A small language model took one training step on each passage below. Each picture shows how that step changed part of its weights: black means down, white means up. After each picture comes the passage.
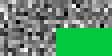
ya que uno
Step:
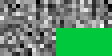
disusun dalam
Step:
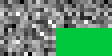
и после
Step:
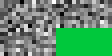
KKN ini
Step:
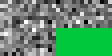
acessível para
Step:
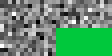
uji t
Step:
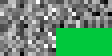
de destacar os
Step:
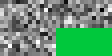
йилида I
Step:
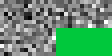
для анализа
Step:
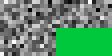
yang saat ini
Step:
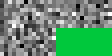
no hablo mas
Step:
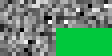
the concept of
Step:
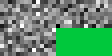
problem, this
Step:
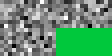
harbiy taktik
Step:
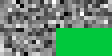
En el momento
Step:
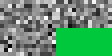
ao Editor
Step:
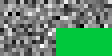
verbais que
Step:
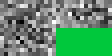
en realidad
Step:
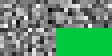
complicações das
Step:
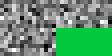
The influence of
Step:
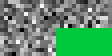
и лечения
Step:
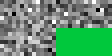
модель розвитку
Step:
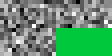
и др.
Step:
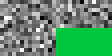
imperativos é
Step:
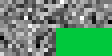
den Umgang
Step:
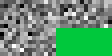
the basis for
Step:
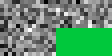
на рис.
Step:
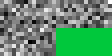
la sociedad
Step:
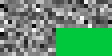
70 participantes
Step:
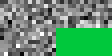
forma sensível
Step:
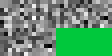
for training
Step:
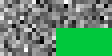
pela editora
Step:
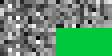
sind durch die
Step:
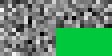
presencia de
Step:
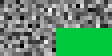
digital es de
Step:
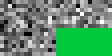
but also
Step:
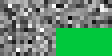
va mobil
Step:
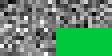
perlu di
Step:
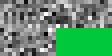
den Verein
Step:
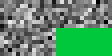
trabalho ligada
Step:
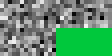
by the method of
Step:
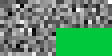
significa que
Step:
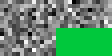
recientes y
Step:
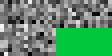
de la idea
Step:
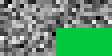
har qanday
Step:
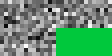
активности и
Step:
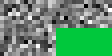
the structure
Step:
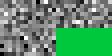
que estos son
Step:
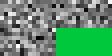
of implementing
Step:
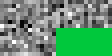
yana 7%
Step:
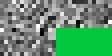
en muchas
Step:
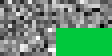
para si.
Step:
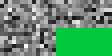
hosil qilgan
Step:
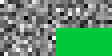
maktablar va
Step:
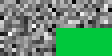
va más allá
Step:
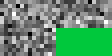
till en
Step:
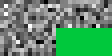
de deficiência
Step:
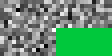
uni ijod
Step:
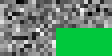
relativo ao objetivo
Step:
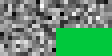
bir yuzi
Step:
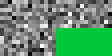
ni tashkil etgan
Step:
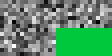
qabul qilish
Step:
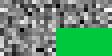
работу на
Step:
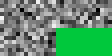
na sociedade seleta
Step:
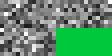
la quale
